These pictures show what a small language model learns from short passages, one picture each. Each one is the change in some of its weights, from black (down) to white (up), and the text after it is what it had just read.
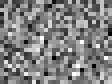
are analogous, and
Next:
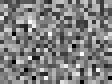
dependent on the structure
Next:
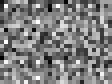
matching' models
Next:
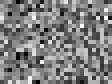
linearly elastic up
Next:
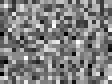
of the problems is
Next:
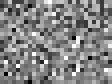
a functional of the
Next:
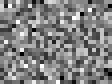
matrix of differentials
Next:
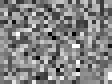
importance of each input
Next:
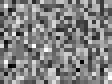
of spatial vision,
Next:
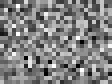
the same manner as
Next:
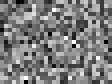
used. The flux
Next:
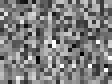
measured over a
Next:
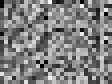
can be further
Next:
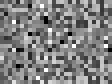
S) \quad
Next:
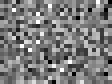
+ \delta$
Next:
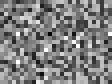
due to the experimental
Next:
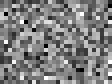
structure, large number
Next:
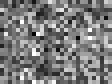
not significantly differ-
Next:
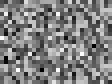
impact remarkable in
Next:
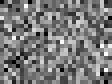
us emphasise that
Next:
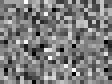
The finite set of
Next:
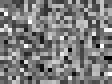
demonstrating how they
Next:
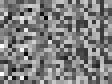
near the axis of
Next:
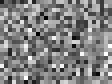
be calculated by using
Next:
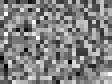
fields such as
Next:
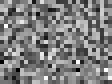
in size,
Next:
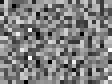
on the observed
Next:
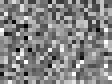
coordinates $Q
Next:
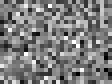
basis in the sense
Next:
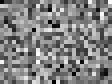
forces. Over
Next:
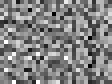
Friedmann equation for
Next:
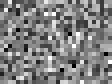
a part or a
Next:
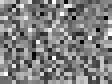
; \draw
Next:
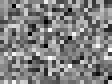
(right) with
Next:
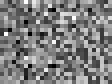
For Case 4,
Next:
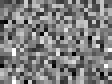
specific gravity of the
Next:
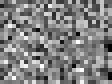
case of the
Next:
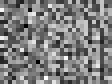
supported by the
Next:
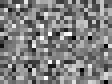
the class probability of
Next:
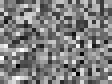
depending on the chemical
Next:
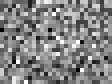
a extremo
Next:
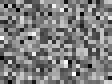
transferred into the
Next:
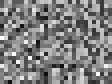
in distinguishing between
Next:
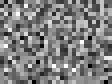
use the fact that
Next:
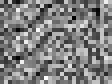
do not use
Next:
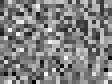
at a local
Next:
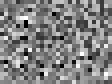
line before the
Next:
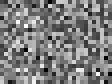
framework's ability to
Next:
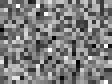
an intersectional perspective
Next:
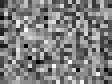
is impossible to
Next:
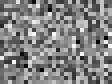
systems analysed in
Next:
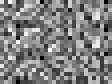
reader should note that
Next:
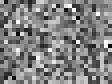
coal became
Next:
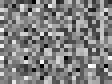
et al.,
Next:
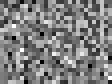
parabolic and hyperbolic
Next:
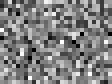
a tree with a
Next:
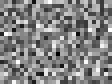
for making the decision
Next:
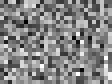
proof of the
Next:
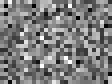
netto di
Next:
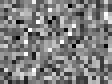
map \ben
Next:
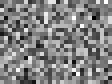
the reader to
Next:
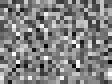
the distance between the
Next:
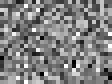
define the process which
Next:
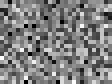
pointwise multiplication).
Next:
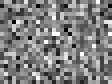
P , but the
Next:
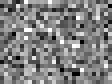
the researchers intend
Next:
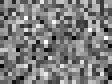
of interest The author
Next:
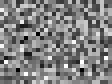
above this density,
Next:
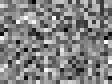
constant mean, a
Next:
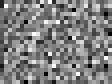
interfaces, such
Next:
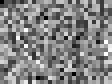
be the solution of
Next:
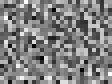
Thus the spherical image
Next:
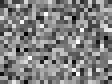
the blow up}
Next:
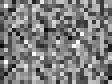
of countries differ
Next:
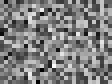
opportunity to improve
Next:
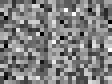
because of their high
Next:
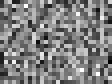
in turn, requires
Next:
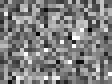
was posed by
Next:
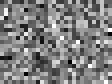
that abrupt
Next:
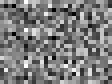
For the purpose of
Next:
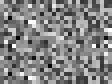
reaction mixture was
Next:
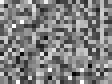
in red.}
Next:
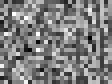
handle'' to
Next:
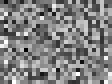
scope of this
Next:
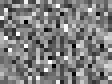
these Course
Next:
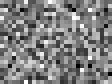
the spring of
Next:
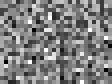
edge length reductions
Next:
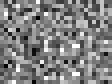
each pair two
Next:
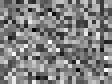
damage of the material
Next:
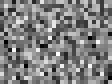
of MS
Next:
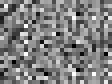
lot of
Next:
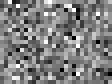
a cofinal
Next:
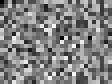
as \bea
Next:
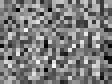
circuit is designed and
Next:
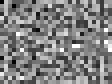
on the basis of
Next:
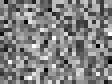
investment, and
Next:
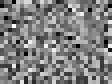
0, we know
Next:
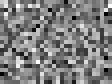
key variables: Figure
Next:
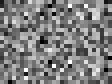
always have been
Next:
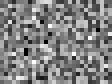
and structural evolution of
